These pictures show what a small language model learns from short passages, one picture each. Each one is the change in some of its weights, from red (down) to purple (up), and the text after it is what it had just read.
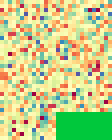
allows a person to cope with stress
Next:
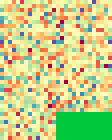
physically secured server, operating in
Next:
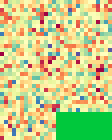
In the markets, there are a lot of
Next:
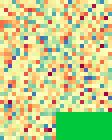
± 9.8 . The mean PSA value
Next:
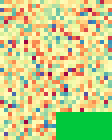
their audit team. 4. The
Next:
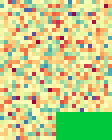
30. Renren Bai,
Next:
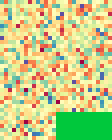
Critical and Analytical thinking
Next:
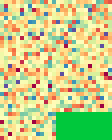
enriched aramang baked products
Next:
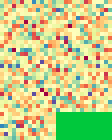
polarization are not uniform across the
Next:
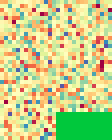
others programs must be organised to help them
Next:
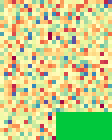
layers. Specifically, they
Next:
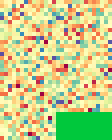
Disclosure of conflict of
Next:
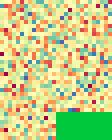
and conferences. In addition, quite
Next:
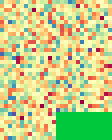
mythical projections,
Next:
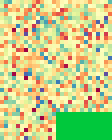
crisis. The question of 'too
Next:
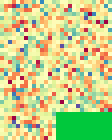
thus improving the academic performance. This
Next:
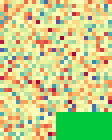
Enzyme (1 \times), phenol
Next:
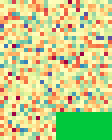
and field samples from pigs and wild
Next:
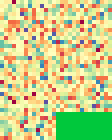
obvious bleeding manifestations.
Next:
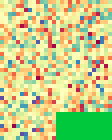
treatment. Fig. 2. Error
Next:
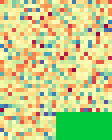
^a Model Unstandardized
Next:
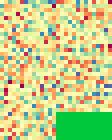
MPS Weibull modulus
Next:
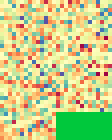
time of triggering the warning or
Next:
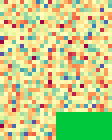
solvent removed. The residue
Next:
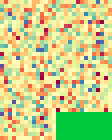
focusing instead on gradually
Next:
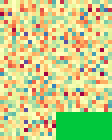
figures given above we found that "two
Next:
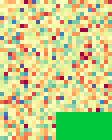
about contemporary Bollywood's
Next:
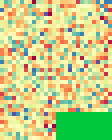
Pakistan has shown a decreasing number
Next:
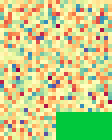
systolic ejection murmur
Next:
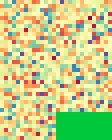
Valtolina, S.
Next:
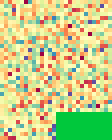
called eigenfinger and
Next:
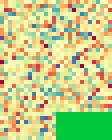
a group discussion that enables participants to delve
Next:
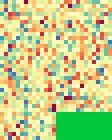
driver assessment, Training and
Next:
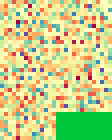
background of the scintillation detector
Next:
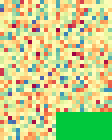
understanding of contextual influences. The use of
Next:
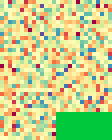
XGain project is based, as well as its
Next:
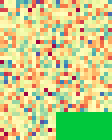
of cuboctahedron is given as
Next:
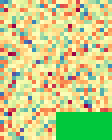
and moral damages suffered by
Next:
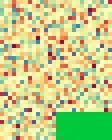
the challenges that economic globalization may
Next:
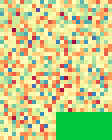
revealed LD bodies in four
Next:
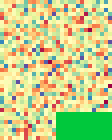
an inert carrier: 1 –
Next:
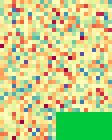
the dominant figures, followed by
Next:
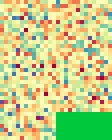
of sex. On the other hand, study
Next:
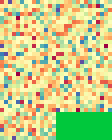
emotional or cognitive engagement
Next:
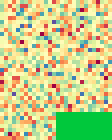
base chromosome number $n =
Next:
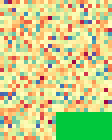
environmental policy instruments covering
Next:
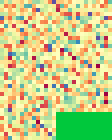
was 59 cm. The yield of
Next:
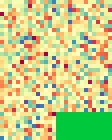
the north-west area is in the
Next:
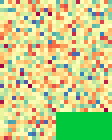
function narrow-band band pass
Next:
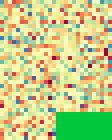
for both lines because the proportion of the
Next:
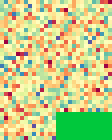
Ndou, who argued that
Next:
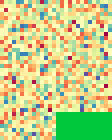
methanolic extract, the plant
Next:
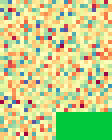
self is already "equal" with
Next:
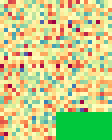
bars, sand, water and
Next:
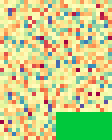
vs. Penetration Rate It can
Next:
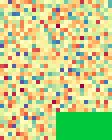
As the therapeutic index is lower
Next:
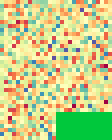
as events and publications. This task
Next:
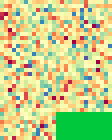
1. Optimization of the reaction conditions
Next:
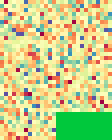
optical (NLO) single
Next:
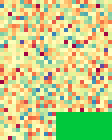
intentionally added during membrane
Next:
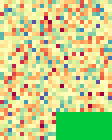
topology of the spatial graph determines
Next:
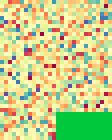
rate λ . Upon infection,
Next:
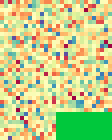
correspondences. - Both the
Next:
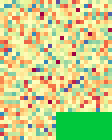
of different thicknesses undergoing
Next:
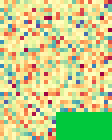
plume height was estimated around
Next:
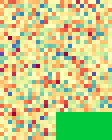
formed on the basis of physical
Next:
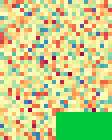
to hydrological model in an integrated
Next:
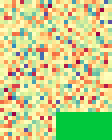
L. E. Hunter, and J.
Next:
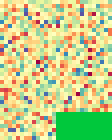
Data Analysis in Marine Geology
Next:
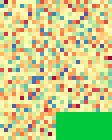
At current study, the jute cloth from
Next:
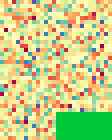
information, aimed at detecting fake
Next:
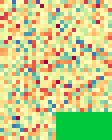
1995) In India, old age is
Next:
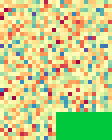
overall shopping and office
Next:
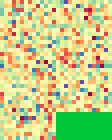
the trial solution and write it
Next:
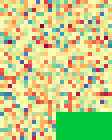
go abroad with low value added. The
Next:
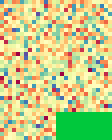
applied to start hydration. Fig.
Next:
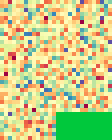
by which the relation of paternity and
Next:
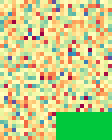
ecology have implications for the
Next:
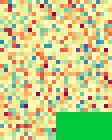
data, including bioinformatic analyses.
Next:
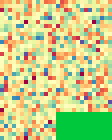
excellent, while traditional Finite
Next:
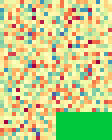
in the Nazaré Canyon
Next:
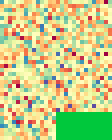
gynecological condition characterized by the
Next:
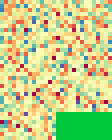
simulated distribution function of the block
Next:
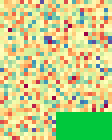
number of advanced extraction methods, such
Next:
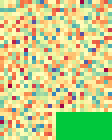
communication failure, as well as because of the
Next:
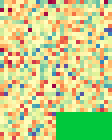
F₆ and rogued as in
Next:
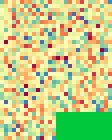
effects on the interferometer; further
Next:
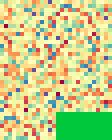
Ash UP (%) Ash DP
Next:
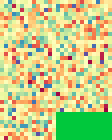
identified different urban trees species in the
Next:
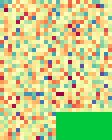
parts of Nigeria have reported prevalence
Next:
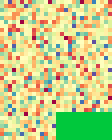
can also be explained on the basis of
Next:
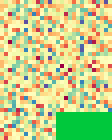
A C G G T G C C G A G
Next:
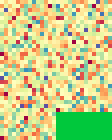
Fig. 2. InSAR ground
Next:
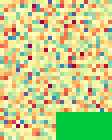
detection engine of Commix as well its
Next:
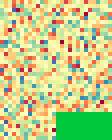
the cooling stage; J_c –
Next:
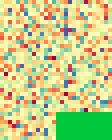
Liaquat University of Medical &
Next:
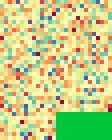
continuity of existing policies, expected
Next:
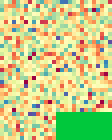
more critical when personal devices are
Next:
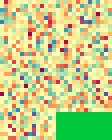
conditions. The spectral data suggest limited
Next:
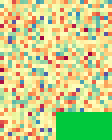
Avoidance in Manufacturing
